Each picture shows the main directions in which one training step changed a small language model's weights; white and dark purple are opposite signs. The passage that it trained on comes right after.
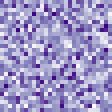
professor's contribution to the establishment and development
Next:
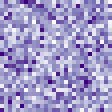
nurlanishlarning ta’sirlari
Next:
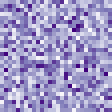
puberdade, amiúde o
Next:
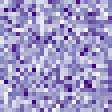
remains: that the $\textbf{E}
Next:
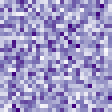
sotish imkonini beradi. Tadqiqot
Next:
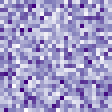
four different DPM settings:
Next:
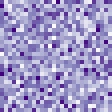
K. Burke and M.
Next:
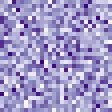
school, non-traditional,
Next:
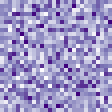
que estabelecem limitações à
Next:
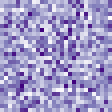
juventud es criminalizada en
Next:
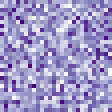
high dimensional entanglement is observed,
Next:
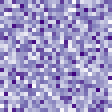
Perú, el presidente de orientación
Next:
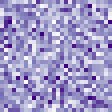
\VC{}s one can find in research
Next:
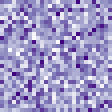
учун ҳам ҳовлида кашта
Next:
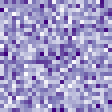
ikki taraf ham bir-birini
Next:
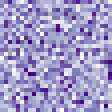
в процессе словообразовательных
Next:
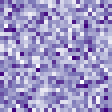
menstruasi di Lembaga
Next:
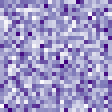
green) layer. Topmost the presence
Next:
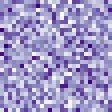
and classification results, we can further analyze the
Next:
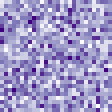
rilevante di letteratura recente
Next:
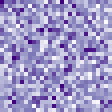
Acuña Llorens.
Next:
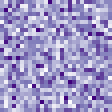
the differences in the total cross section $\sigma$
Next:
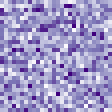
centre of the target (zones A and
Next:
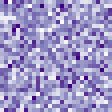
reacionário, racista e
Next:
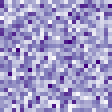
que a Guia será gerada e não
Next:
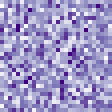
is not directly related to $\Gamma$, one can
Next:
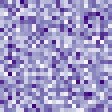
Michigan State University, USA}
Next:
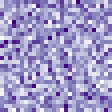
42% diện tích
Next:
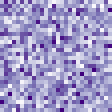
then filtered and dried under vacuum at
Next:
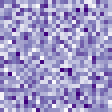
de Gálatas en Tatha
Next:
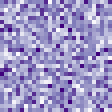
the distance $R$ and in the absence
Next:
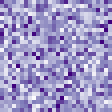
given point in spacetime. The action provides a way
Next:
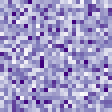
person who cares for, Keeps His
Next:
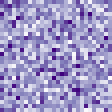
densities diquarks are expected to lose
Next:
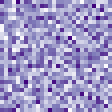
idea of unification has proved to be a
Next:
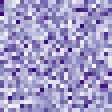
partner (or fermionic) equation of
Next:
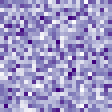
rates for muons vary from 4\% to
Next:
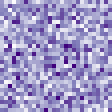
we develop a novel deep learning model of
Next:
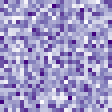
to meridional circulation and shear
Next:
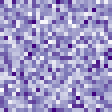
number of words (tokens) in
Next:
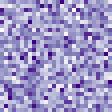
\clearpage \begin{figure}
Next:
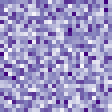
in this matrix element originates both from the initial
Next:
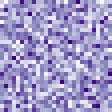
to inverse Compton scattering is much
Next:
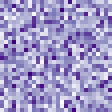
XX asrning birinchi
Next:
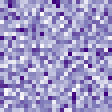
объектов данной области знания.
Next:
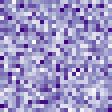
UF5 zur Ebene 5:
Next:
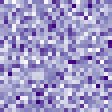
Silves*, Silves,
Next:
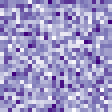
question marks, and dashes in
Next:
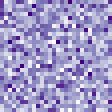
L. J. Hall and Y.
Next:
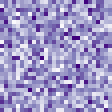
por meio da (in)satisfação com
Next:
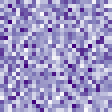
The statistics of the previous section are directly relevant
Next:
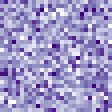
данный государственный орган ведает
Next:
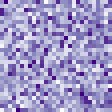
au fost demarate reforme
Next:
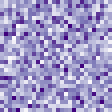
asymmetric towards IH and NH (less
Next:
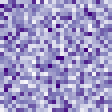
the scaling is multiplicative, we
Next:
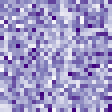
зарур. Мазкур
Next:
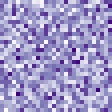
dei documenti pdf...",
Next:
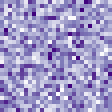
found numerous applications in diverse areas of
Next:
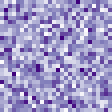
increases the modelling capacity of the
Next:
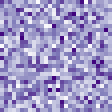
(so called low-altitude accretion
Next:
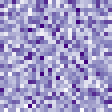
to the best possible performance. Note that the label
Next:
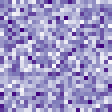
(2020a) Indústria
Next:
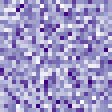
частіше висловлюється
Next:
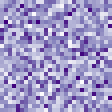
recorte da informação poderá ser
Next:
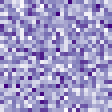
are performed for a chain of \(N
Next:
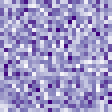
\caption{We present the evolution of the
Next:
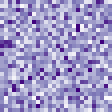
os pais relacionado a situação de
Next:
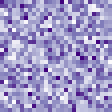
in AdS$_3$, coincides with a
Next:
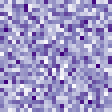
using of numerical experiment methods allows investigating of complex
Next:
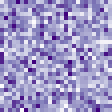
bilan bog'liq. Shaxsning
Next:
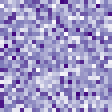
o'ziga yoqadigan ranglardan
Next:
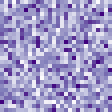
Mais Segura II: uma
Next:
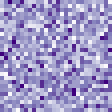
each group member contributes unique
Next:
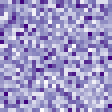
not shown here, did not contain the
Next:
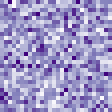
that of the modified k-shortest
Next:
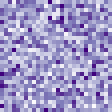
bog'liq holda o'rganish
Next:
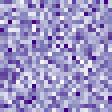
resultados. Para que este ejemplo pueda
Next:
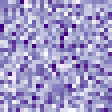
taking into account and averaging the
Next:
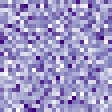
users. The starting point is the tendency
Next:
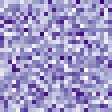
adaptation mechanisms in 35% of cases,
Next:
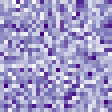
conocimos algunas herramientas para
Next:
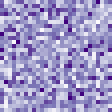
Rajković Doc. dr
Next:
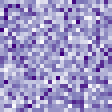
however, the here presented formal procedure is useful in
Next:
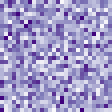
Considering the various paths from
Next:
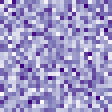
to become non-compliant, because
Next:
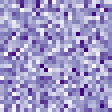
este că populația este motivată
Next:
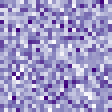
both hard and soft components, a larger
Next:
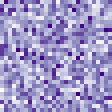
(Multiprotocol Label
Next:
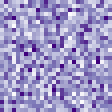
etnici i ktetici u
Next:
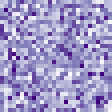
consider the interactions between different modes and the
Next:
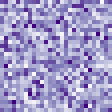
acoustic radii of the two
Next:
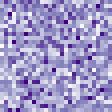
utile? La cittadinanza
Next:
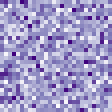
тоже должна быть в
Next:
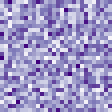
model bears important features originating from the
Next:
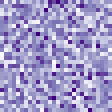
visible for smeared edges, and
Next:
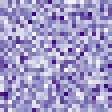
radius of the orbit: \begin{eqnarray}
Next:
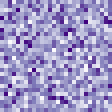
Já a sede administrativa teve
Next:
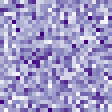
labor profesional ([Rojas y
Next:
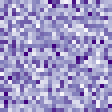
in terms of the black-hole physical parameters:
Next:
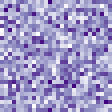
in the geodesic approximation the scattering is by
